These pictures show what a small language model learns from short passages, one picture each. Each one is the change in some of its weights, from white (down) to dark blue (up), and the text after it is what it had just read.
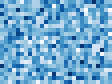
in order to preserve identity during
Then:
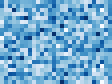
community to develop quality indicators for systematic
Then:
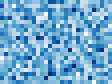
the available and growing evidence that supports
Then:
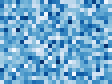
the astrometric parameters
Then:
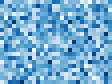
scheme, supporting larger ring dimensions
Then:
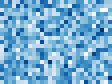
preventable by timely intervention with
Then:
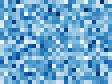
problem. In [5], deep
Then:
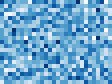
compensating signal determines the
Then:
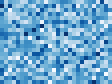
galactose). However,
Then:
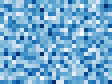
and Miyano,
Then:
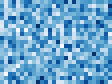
: Supervision P : Project
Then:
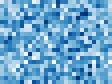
percentage removal, with the increase in
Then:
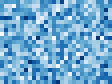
the more important considerations is to
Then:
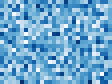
would hopefully assist the educational institutions
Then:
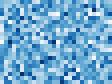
risk persisted. Conclusion:
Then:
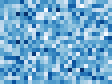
about 3.8 points, far
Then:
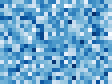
the control targets as denoted in
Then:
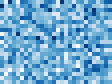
Group ILO International Labor
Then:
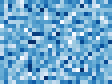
during gown removal, immediately
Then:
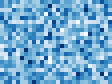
a bridging fibre where multiple
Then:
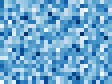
increasing the effective surface area and surface
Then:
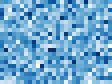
number of children are from the two
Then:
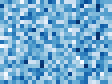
dermatophytosis in
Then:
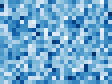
High Court Balochistan
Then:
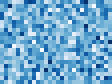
giant cells are also present
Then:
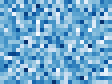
is more than girls and
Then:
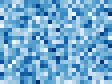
substances and natural properties of the
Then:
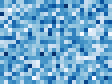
f_n ” are different
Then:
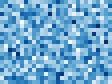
is collected and bounding boxes
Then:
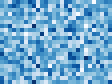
Banggai Cardinal
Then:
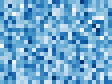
can be detected using watermark with
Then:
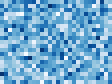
et al. did annealing
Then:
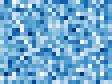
exaggeration by the media
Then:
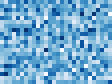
and educational, this is due to
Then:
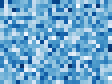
public service delivery. In a
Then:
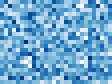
weights assigned to each parameter.
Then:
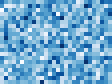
diagrams to model the time
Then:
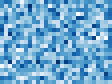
currency futures contract was
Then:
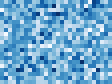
ancient eras, can be
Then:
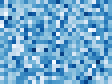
digital tools, online databases,
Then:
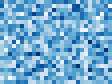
2010, the following 16 new species
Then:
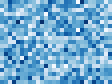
Principal Components Analysis
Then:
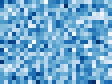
It was demonstrated that the SERS
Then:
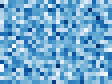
and Marketing Services, said.
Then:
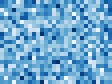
happiness and the continuation of
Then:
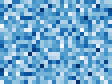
[2]. The pathogenetic
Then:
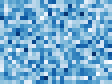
the rules established within the collaboration,
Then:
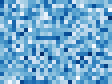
at large and the university management and
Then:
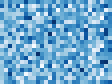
which a certain type of software,
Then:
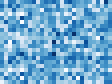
Ministry of Education Key
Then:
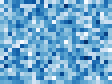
Bentonit Mad.
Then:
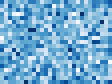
current, relay position, cycle
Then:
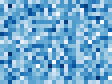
with 8mM SDS.
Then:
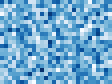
survey, the simulation of the
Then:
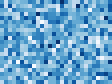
interactions. This extended abstract
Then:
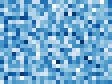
through a citizen observatory.
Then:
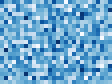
reviewed, the content from the articles
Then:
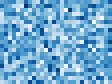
interventions from the Accreditation Council
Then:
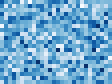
retrained model is presented in Table
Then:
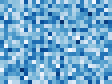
tools used in the study are a
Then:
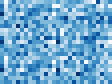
(2013)). Control architecture have
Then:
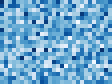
defines the fundamental concepts applicable when
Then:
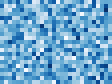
the past. But now that
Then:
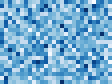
only for Implementers role
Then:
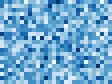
sea-surface plastics in
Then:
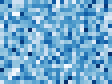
techniques for optimal NO_x
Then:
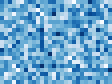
traction and compression, respectively.
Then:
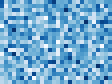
social engineering directives during a
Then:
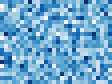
acetic anhydride
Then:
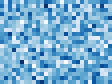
of Academic Stress and
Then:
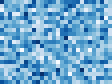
emergence of additional medicines
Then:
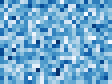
habitats meet the ecological requirements of
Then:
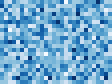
The results indicate that particles in the
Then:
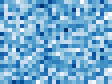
high risks; source of income);
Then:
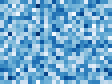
recently developed datasets, metrics, and
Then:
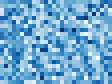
role. Nomads called
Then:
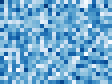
of human tumors.) Ed.
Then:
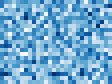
us closer to the adoption of
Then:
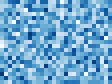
En kvantitativ
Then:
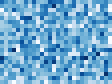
autonomous system of mobile nodes that
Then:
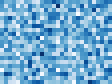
health care resources in cancer management healthcare
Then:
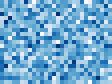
for in code. These works support
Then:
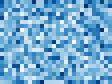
spaces into lively public
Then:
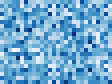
is a flowering plant belonging
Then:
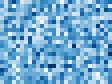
between man and woman and the
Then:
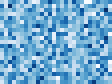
DOS and key management service.
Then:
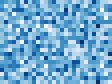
identity is lost, as with
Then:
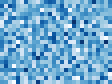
management is enhanced and incorporated into
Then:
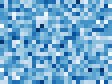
and global scales but can also be
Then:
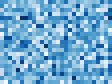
the model development process starting with the
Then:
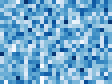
now who could tell me as
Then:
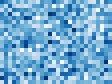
analysis in scientific research is one of
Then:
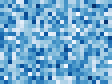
is perceived and treated by the
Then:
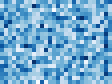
the selection of suitable strategies that best
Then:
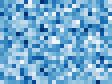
and translate them into a single
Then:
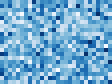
but are going to start preparations
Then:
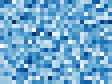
ferromagnetism at room
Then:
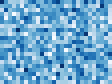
spectra of the complex, the band
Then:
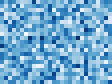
large, weakly basophilic
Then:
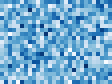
reflective practices in health care profession
